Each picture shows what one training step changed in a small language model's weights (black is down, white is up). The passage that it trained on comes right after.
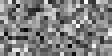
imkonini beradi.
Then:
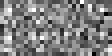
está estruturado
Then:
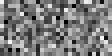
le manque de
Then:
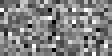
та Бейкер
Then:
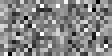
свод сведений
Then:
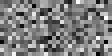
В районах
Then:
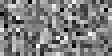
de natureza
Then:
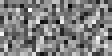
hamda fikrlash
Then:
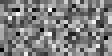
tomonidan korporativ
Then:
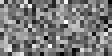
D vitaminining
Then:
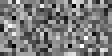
utilidad para el
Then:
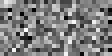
mental development,
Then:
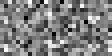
qilish qonuniga
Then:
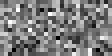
solgan o'zbek
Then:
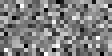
на важливості
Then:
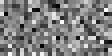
ишлаб чиқариш
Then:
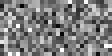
пересмотр системы
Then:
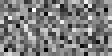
74 особи;
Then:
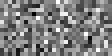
Component principal
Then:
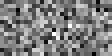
una tabanada
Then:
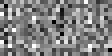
та ШКФ у
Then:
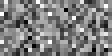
– Physical
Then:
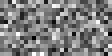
trial of
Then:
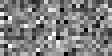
mais tempo uma
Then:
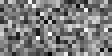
harakatlarni amalga
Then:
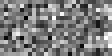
para 78% em
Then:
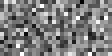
e eventualmente
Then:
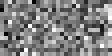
empresas 8%
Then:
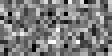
managerial and
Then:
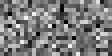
variar entre as
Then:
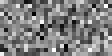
Dala ishlari
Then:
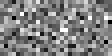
и четко
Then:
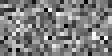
de temperatura e
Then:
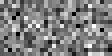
tribunal de
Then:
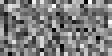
utiliza sus
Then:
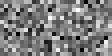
mérite de
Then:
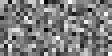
polvo y la
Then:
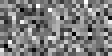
zu Sprache
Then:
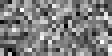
ada aturan yang
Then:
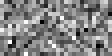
dan oshmaslik
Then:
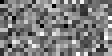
presentes na maneira
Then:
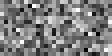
može se
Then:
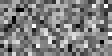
a autonomia.
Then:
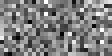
ahora por
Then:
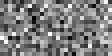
- Tiene
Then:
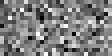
site Sucesso
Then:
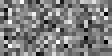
uma pequena
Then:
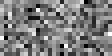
16th July
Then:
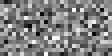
Her iki
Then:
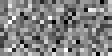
от R_2 и
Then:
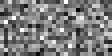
як практичне
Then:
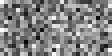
современных цифровых
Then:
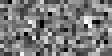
fazer com que a
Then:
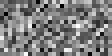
ular o'zlarini
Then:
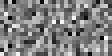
va rivojlanishiga xizmat
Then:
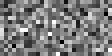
adottato per
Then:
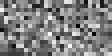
ở các
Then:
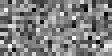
qualidade do sono
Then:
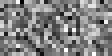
o conductas
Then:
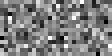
e negação de
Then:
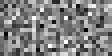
– набить
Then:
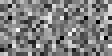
de confusiones
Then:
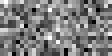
beli namun
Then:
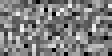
та афферент
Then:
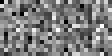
porque tu não
